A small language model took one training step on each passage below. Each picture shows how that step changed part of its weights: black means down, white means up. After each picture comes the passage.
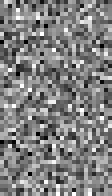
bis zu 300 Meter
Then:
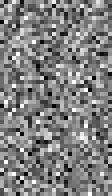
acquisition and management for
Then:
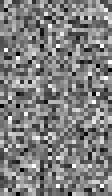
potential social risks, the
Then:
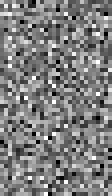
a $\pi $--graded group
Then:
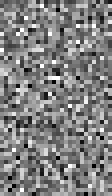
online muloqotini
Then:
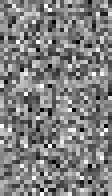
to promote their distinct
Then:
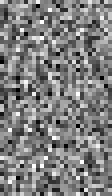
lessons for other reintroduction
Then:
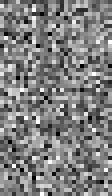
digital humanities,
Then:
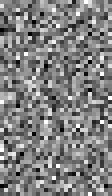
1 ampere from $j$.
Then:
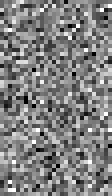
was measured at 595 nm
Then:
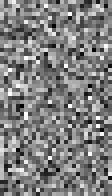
ou grande, conforme
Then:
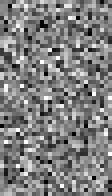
de maneira direta as
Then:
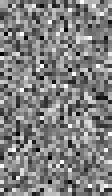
consideradas. Além do
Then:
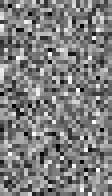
якщо потім
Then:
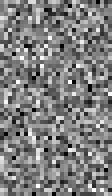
housing, making the process
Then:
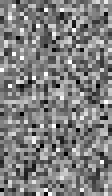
in various Au+defect
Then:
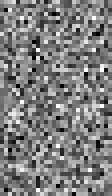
the SPH-based
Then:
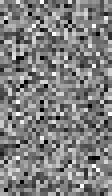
elements of the principal
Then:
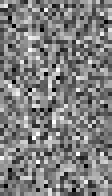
\ It is possible $($with
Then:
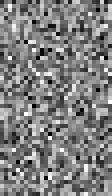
іноземних мов
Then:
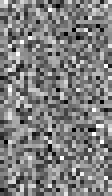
g'oyalar asosan
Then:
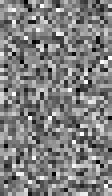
author's doctoral
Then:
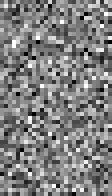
quantum torus algebra is
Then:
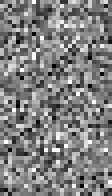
proceed by induction on
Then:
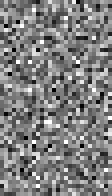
will be used to modify the
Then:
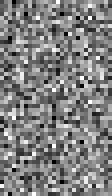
permutations in terms of
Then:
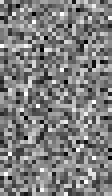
avançar no processo de
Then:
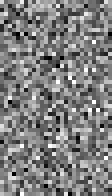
for nonparametric kernel
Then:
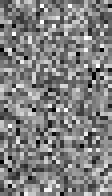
triédricos..... 9
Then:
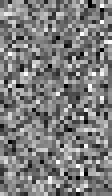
to give a detailed
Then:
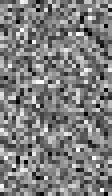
promissora na
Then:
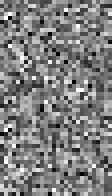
ballistic performance in terms of
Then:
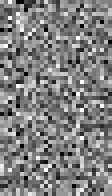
bertujuan untuk
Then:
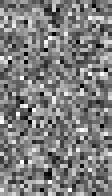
showed that f7 batch
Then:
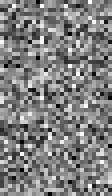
\dots, n)$. Pour
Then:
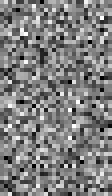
into each other, by using the
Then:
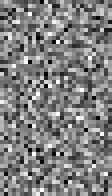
constata-se que apesar do
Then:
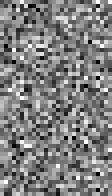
dengan penelitian ini
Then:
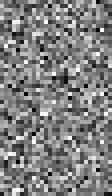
make comparisons and the
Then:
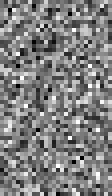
are included in ours.
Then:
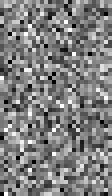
(coll. Almadius
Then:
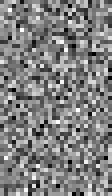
being isomorphic the complexes
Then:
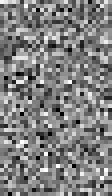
improved the performance of the
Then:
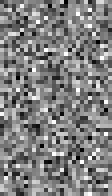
educativo complementar esta
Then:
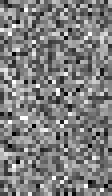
doit être faite dans
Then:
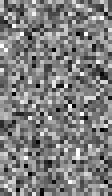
“opiofobia”. O
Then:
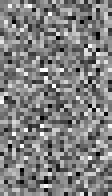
в пластическое
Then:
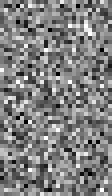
in the attachment of
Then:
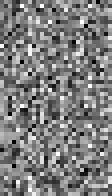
\left( 0 \right)}
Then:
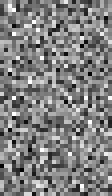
and neutrophils.
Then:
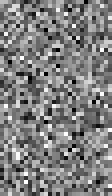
(see the table below). The
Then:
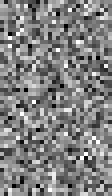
synthesis partly by
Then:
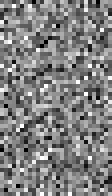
isentropes in the
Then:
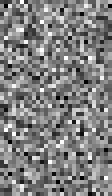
beat level with audio
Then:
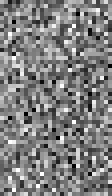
Adı) Yusuf
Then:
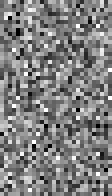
it is necessary to
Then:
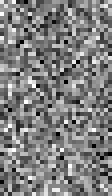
a person brings in his or
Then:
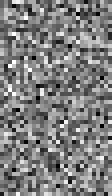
de winstbelasting
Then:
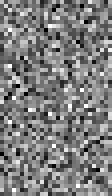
(3) The calculation
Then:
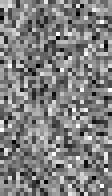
Ильенкова в
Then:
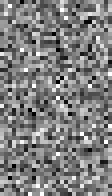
hence, it is less
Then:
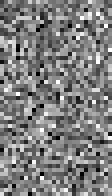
programmes prepare their
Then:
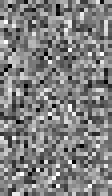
discretized motion equation
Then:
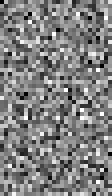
that of the Al beam alone.
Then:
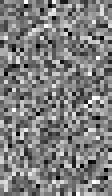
reduce confrontation between
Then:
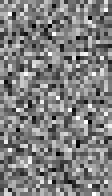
to the corresponding count of all
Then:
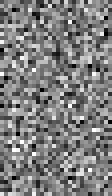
diagnosis of
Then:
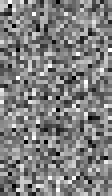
Digitalisation of human
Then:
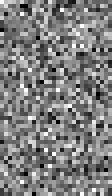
G, Tursunova Z,
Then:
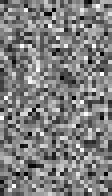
the set $A-A$ is
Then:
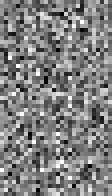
do not place an equal
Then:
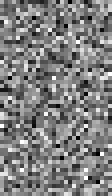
lies in isolating a structural
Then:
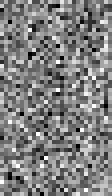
досвіду та
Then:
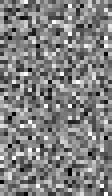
without demanding any external
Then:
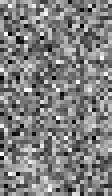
[12]. Respondents were
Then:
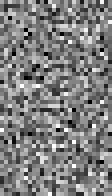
of chronic obstructive
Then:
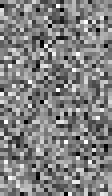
діячів у
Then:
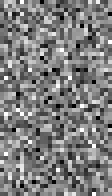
r_n$ be elements of
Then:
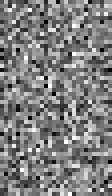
conjunction with the relation
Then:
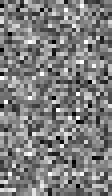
Bank Central Asia
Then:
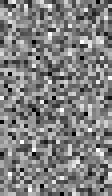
of the round sphere.
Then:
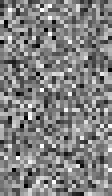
which are generator specific.
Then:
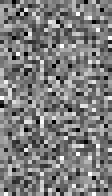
\begin{multline*} \int
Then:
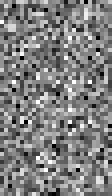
knowledges can be produced and
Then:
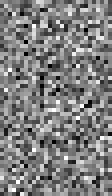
holds. The algebraic
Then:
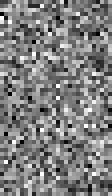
fi utilizați în
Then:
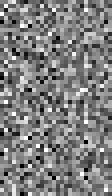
This study was influenced by
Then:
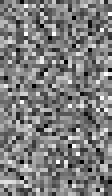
due to Bonnet.
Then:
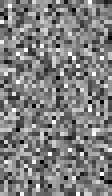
in the tensor product of
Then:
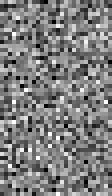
terms of professional
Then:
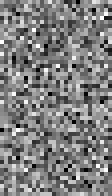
as three sapwood rings
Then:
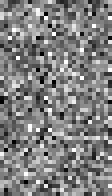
\ldots, x_n, x)
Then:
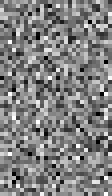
контроля за
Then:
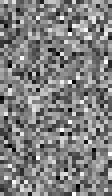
with the support of her
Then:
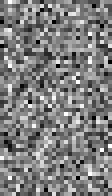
VIEWS IN
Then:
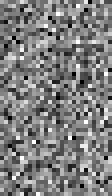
be determined by the regular
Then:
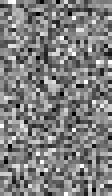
usı kózqarastan
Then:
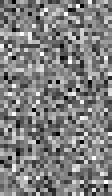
lying on $D$ through this
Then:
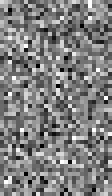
the Mahatma Gandhi
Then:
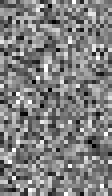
not considered in our model. In
